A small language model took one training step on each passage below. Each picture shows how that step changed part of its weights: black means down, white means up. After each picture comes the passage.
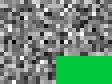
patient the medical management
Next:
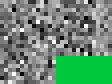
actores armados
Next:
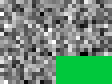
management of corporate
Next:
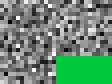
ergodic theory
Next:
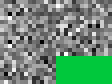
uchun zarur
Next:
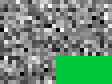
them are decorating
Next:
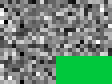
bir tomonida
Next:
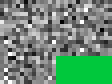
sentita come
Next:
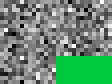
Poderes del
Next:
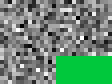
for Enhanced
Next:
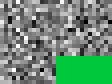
data collection,
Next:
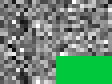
(statements and
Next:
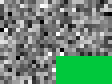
know and observe.
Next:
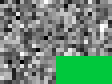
und was nicht.
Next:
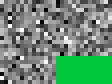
activo con ella
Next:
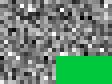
skills to
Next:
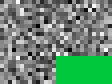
depends upon
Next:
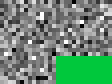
3: Baseline
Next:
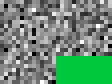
Yes No %
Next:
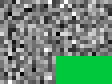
a greater yield
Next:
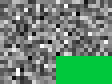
Tarihi /
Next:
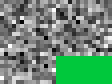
суті, і
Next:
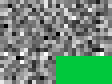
De Gans B.
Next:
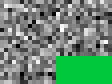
threshold to have
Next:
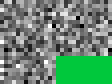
industrialized and
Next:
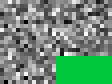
la Tesis de
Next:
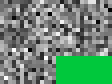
wrote Section
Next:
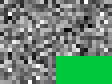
instances $x
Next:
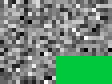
was supported by an
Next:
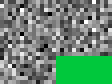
producten hebben
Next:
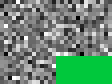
power depending
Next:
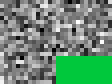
При этом,
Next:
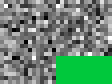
other genres, in
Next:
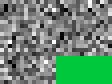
se zagotovi
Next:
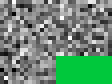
metal-ligand system
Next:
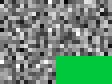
theory of gene
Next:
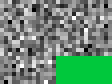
2 Esposito et al
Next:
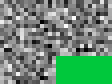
OF MARDAN
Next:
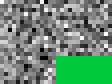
réptil foi
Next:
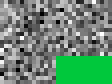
The study revealed
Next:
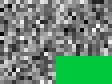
we examine 131
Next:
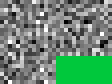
Control of
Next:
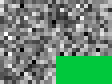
en Ecuador.
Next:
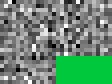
a treatment or
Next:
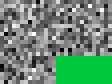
negotiate with
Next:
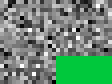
progressive. This
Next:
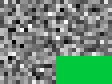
- farosati
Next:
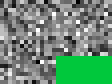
severity among
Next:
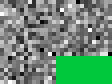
she experienced
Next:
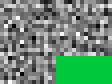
a social housing
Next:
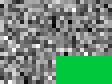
accomplishment of
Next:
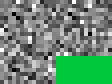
permanent means of
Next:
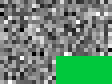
o primeiro
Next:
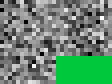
Such are, for
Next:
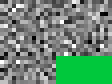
Linear sweep
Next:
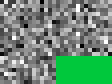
including the organization of
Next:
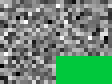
images, videos
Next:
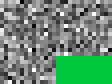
mais seria do que
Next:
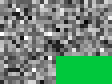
of the prevalence of
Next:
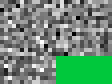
to fish biomass
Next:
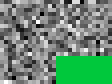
is steeper as
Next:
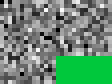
the subsolidus
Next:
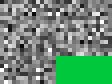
found to be within the
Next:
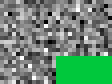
upon some insights
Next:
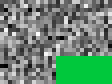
some peaks in the
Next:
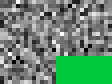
8. Saitov
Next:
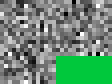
Navar LG.
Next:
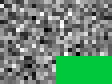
applied. We
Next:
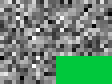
train is around
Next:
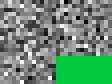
to explore teachers'
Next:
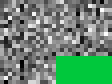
bioloji -
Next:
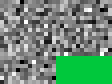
não existe um
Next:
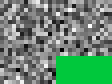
which led to the
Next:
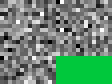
or educate them on
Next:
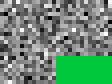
model emphasises
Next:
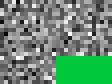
и многие
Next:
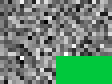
Afirma o
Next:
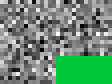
The sources of
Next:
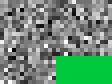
sabemos que a
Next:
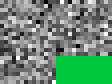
were prepared by a
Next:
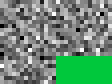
le potentiel que des
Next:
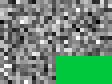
C, Schulz
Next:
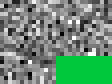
value of gains
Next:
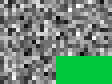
and the training data
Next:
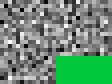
a part of a Post
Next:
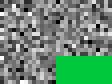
Daar is nu
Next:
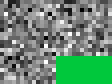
и остаются
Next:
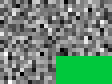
average time the
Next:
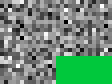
será de utilidad
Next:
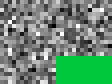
kiradi. Til
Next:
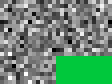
about x and y
